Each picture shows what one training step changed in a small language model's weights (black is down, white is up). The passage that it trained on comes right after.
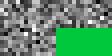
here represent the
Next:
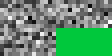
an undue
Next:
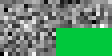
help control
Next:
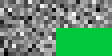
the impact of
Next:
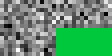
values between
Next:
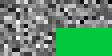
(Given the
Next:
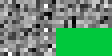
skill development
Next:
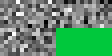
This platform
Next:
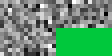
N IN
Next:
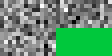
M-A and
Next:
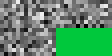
within the literature
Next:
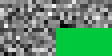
part of the
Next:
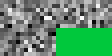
LAT +
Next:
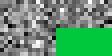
for collecting
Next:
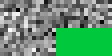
all participants
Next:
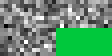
of matter on
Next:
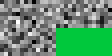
was noted in
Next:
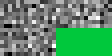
on the text
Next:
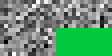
and damage
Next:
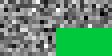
be considered a
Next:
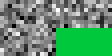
will calculate
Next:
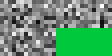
and almost
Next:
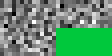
Europe: The
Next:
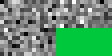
am aware
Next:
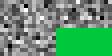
presença do
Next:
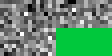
representatives of
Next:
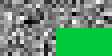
and defending
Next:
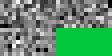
inclusion of
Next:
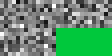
$ Coefficient
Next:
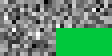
PRO de la
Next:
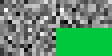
the banking
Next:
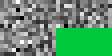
data used in this
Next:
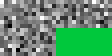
differences between
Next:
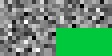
faveur de
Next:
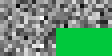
using online
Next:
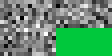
orqali bir
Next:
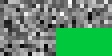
que impone un
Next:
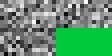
of the very
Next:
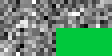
и, как
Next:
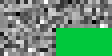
feeling of
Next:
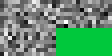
floors is
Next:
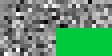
products of
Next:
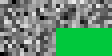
os limites
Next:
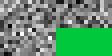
with the results of
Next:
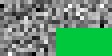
and D.
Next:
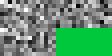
han dado
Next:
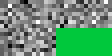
greater than
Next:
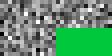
To master
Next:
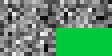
mas também
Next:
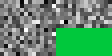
after her
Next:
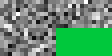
of proven
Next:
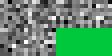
*que no
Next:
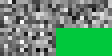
C. et
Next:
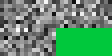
soltam cor
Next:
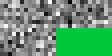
of increasing
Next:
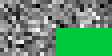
experiment on
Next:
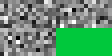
population was
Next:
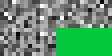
mantiene a
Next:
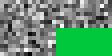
using key
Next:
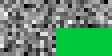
ground and
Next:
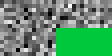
duration is
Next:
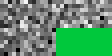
souvent les
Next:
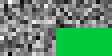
in the long
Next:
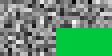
material and needed
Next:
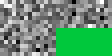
saran di
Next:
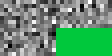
identify the
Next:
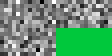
using J48
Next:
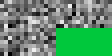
a certain
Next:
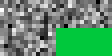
will when necessary
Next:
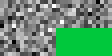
other EU
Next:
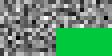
composition in
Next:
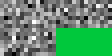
the studied
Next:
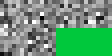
referred by
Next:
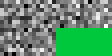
one of the
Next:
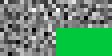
caused a
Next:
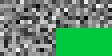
the creation of
